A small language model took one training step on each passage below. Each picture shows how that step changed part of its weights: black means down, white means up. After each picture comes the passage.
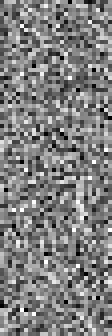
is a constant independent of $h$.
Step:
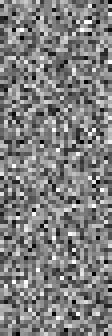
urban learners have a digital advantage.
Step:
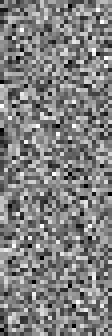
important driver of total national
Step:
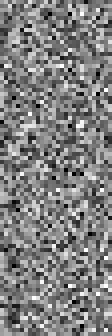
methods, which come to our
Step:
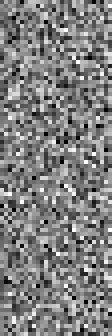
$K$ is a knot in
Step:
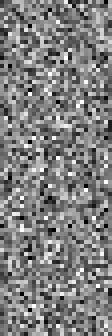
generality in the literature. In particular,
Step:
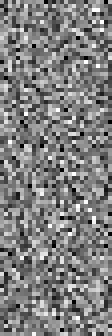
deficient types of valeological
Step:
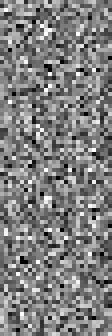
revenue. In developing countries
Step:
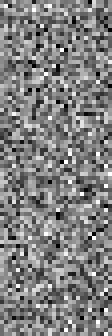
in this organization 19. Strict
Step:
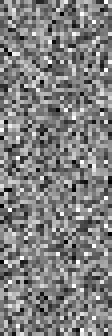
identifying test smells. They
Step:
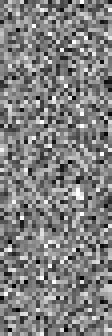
engineering from Coimbatore
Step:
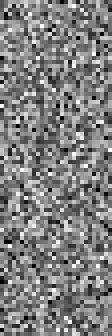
evolving market and work environment and
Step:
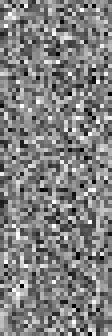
A (Mean), standard deviation
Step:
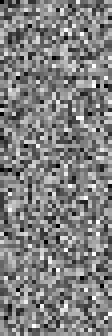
of $\gamma_1$ values with
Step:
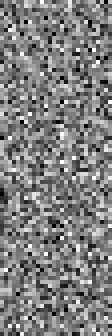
by metal ions at voltages
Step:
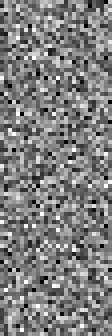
description of a parabolic subalgebra such that
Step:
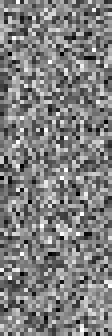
in the sense that it is the
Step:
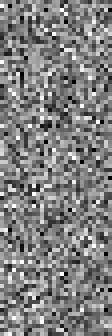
al. study states that multi design
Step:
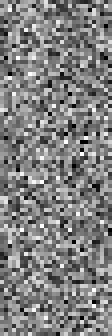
flexibility to deal with several
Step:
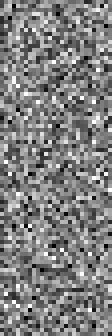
carbons from cashews
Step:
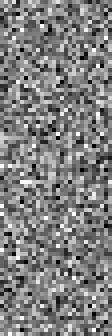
sign may depend on the parameters choice,
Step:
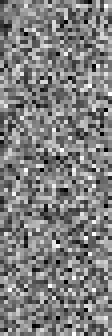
to be a well defined function on
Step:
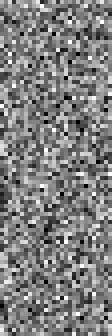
weariness and other mental health
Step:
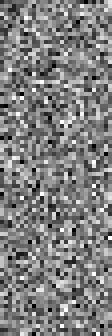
the cases $m=1$ and
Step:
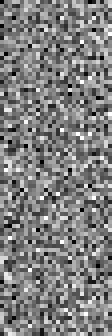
J$ and $J$ is
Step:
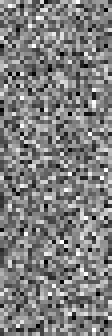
is the exceptional as ranked 3rd
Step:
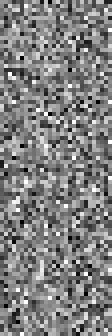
CQL query that, when
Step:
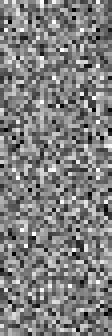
curve) varies only slightly across
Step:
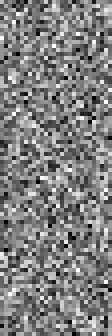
resources toward tactics for
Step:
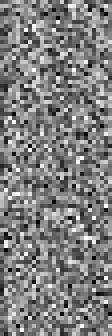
formulation results in a reduction of around
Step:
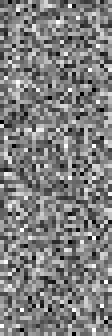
ordinary reduction at $p$, the complex
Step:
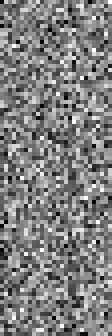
and of the connection $A$, and
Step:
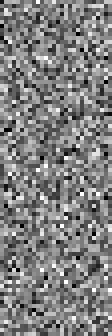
phase and magnetic properties were analyzed by
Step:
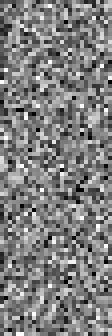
a statistically significant impact on the
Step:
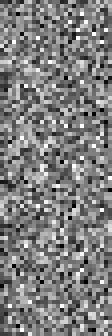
offer their services after the end of
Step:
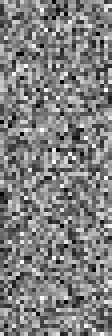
3. State of the art of
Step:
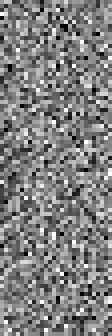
the mushroom crisps
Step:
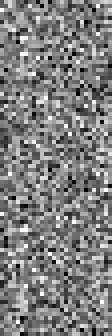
for certain timeslots to reduce
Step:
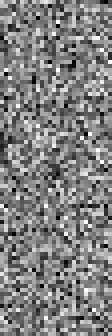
Characteristics Subgroup n
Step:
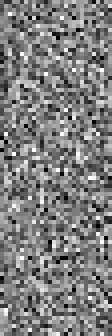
if $s\in S$ then
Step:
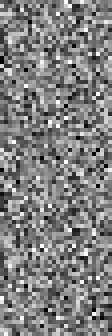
of \textit{real} twistor
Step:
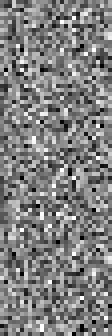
This algorithm has been prepared using:
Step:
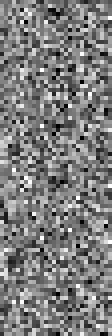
University, Research Institute of Mathematics,
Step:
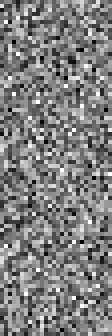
S\colon f_\delta
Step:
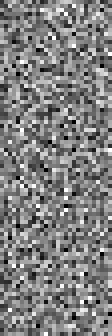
Moreover, for any $t\in
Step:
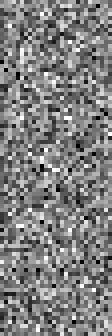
Note that this is equivalent to minimizing
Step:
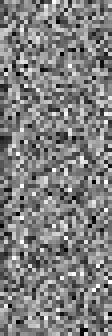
This is independent of the choice of
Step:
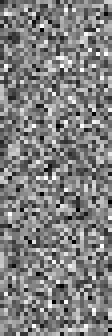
, where $Fred$ and
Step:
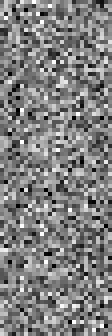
It is easy to verify that this transformation
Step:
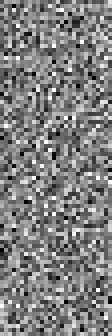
and its premiss and conclusion are
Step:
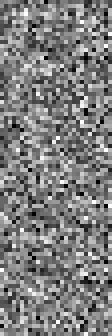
was, therefore, separately collected as
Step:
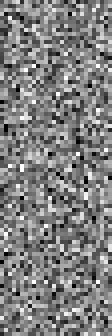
that certain glass objects are much more
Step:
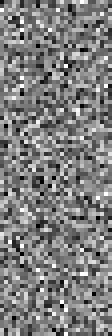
Butterworth & 2 & low
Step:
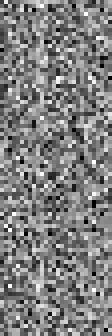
assertion of the theorem follows from the
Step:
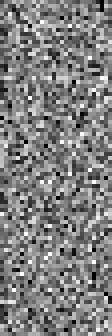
We first describe the building blocks of this
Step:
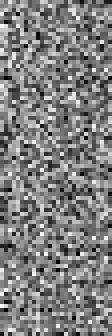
website⁴⁷ promotes sustained
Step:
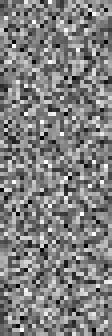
information about the installation on display
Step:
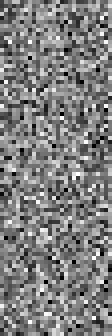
and its allied sector is crucial as
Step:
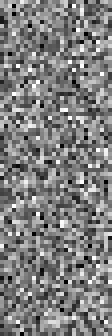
group whose moments cancel, so
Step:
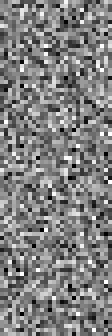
(the set of points where
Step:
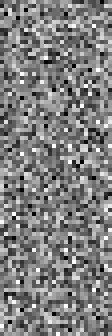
Suppose that all these vertex model
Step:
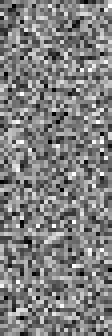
the results showed that continuous engagement with the
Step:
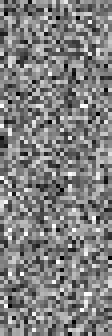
3 presents the distributions of oral
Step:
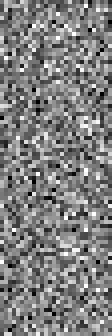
fix\'ee sur une
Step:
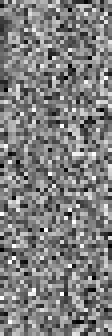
defined to assess critical points on the
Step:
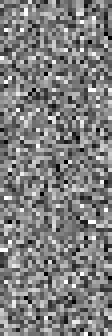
it develops, forecasting
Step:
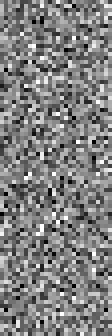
Steenrod problem}
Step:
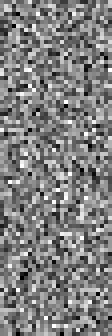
how at the beginning she had resisted
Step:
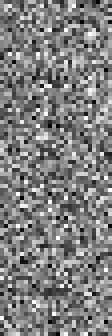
two fluid phases (gas and
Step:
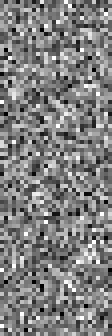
factors (benefits+ and
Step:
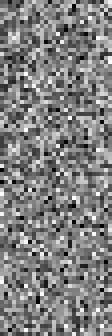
group $G$ the tangent group
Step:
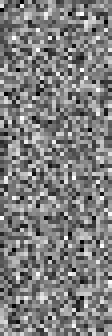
observer, the larger their knowledge and
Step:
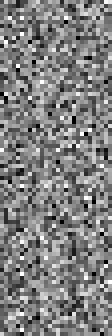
coset of the group $Y$
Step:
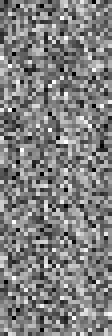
\R^N$ verifying
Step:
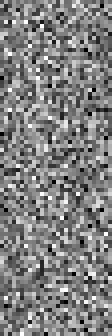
H_1 subtype.
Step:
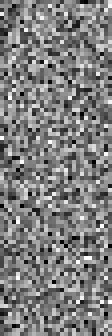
the court to take into consideration
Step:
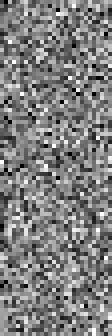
or yellow colored mid
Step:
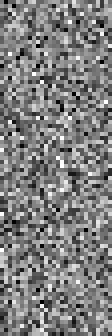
\varphi_n\rangle +
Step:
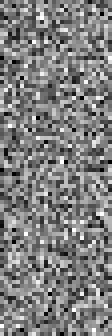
$\tilde J$ and the metric
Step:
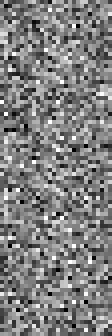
\mathcal{A} \cap
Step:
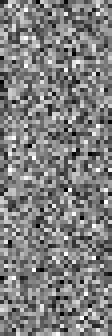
and adjusts timestamp boundaries.
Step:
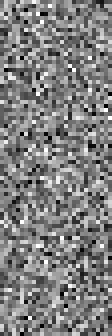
It is expected that for any
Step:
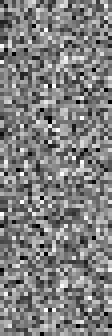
( \limi{\qq
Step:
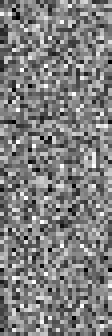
\emph{i.e.} there
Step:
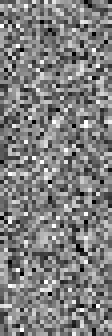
represent the overall performance of the model combining
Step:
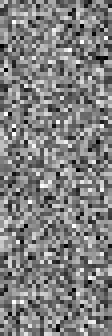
In this section, we study the
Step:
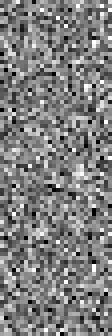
Mono-allergy to
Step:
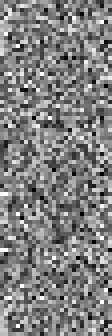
Abstract The sustainable preservation of cultural
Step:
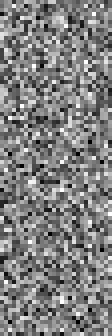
Radea C., Peyton
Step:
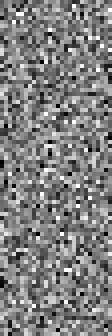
cross-cutting points regarding the
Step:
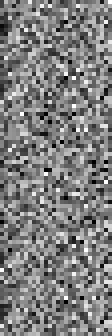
one of the most important stages in the
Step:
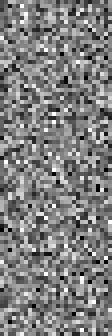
out hunting, they are
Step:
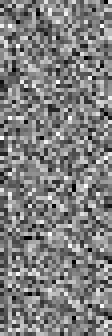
was evident for both colour
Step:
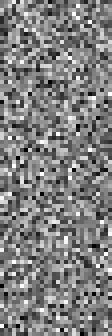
participants receive for completing certain
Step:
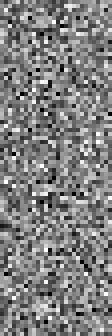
$\gerbe{C}$ given by
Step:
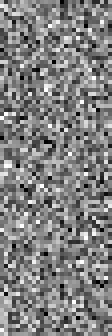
guardianship In general
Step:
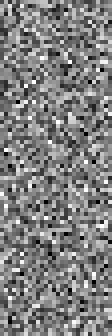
describes the basis of an adaptive algorithm
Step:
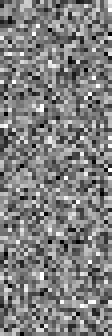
every 10% increasing VC until the
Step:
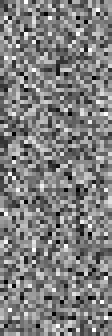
followed by a high temperature calcination
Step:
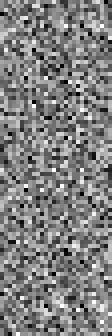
University* Bogie, K.,
